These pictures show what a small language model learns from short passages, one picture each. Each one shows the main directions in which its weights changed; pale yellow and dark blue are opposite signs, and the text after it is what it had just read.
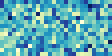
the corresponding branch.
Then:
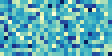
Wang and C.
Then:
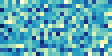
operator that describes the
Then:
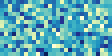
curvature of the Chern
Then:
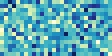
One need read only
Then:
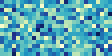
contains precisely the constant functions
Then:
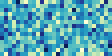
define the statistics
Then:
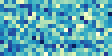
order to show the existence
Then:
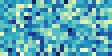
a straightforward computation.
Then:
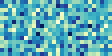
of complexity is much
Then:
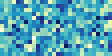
create the
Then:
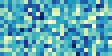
them. So, it
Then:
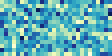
Pitt's inequality
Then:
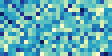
power series converges everywhere
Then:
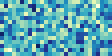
Foundation of
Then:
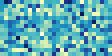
Wahl von
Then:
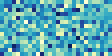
Clear.\qed In
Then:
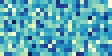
of the single interface
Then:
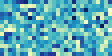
triangle, say with
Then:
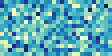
the EVT
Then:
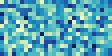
known optimal rates
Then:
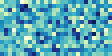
gives \[ {\bf
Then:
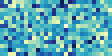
\quad (n
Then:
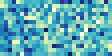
real-valued valuation
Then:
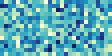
Le Cam's more
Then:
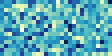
is formulated in
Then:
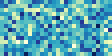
and is a constrained
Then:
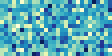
summation by parts
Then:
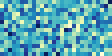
smooth immersed curve
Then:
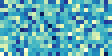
This method is very
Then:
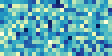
is partly supported by
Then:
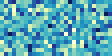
and Hartley
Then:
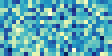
borders one of
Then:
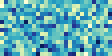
the intermediate value
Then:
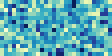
consider conforming time
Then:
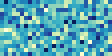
most countably
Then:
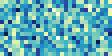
F(x) dx
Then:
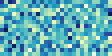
and $b$ in
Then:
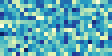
distinguished by
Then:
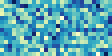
when the regularity of the
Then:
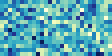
constant such that the
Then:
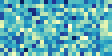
follows. In Section
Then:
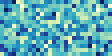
c=\check c$
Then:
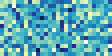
more probabilistic and
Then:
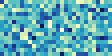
family of moduli of
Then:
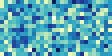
the critical strip $\{
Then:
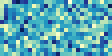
i\leq N}$
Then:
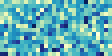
levels on the
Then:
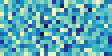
CFT, the
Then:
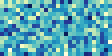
node loses its
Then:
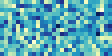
well as basic definitions
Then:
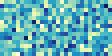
entire cf
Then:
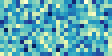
define the ranking
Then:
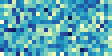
deck with very
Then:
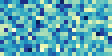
superposition of continuous functions
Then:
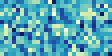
\infty$ if there
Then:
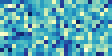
\Nc}$ satisfying
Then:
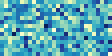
$$ where and in what
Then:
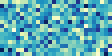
group of automorphisms and
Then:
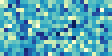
So one has to
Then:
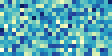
Because of the
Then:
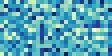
measure machine
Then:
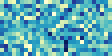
values $ x_n
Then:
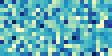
of $\rho$ at
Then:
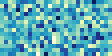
ring, hence satisfies
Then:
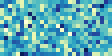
\in I,$ where
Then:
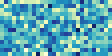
from enforcing that
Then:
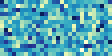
For convenience,
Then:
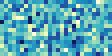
plats. Le
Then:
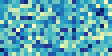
this object around the
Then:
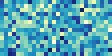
has infinite volume,
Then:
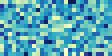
group first-order
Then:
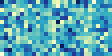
$s \ge
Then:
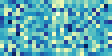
for sofic
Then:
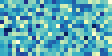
Chapter 11 of
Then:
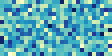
other hand, for
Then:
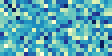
labeled by
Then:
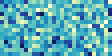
transverse, type
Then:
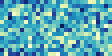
the sum on the
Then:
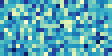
the Fourier transformation $\hat
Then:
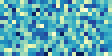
of Sciences\\
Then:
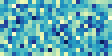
constructed in the previous section
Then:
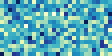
notes, Part
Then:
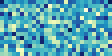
for $n$ even
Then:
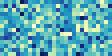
system we associate
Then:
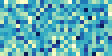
symmetry, we have also
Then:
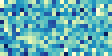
$n \geq
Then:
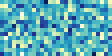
Some aspects
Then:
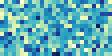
subsequence if necessary we
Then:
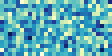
estimate the coefficients of a
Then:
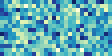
contradicting the assumption of
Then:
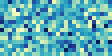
a randomized approach to
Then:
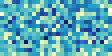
with (\displaybd)
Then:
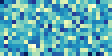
is a prime. We
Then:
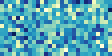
family of large regions
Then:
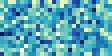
a unique component of
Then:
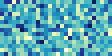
hypersurface \[
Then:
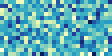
Firstly, for any
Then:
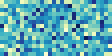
space and in time.
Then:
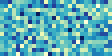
and quasi-static
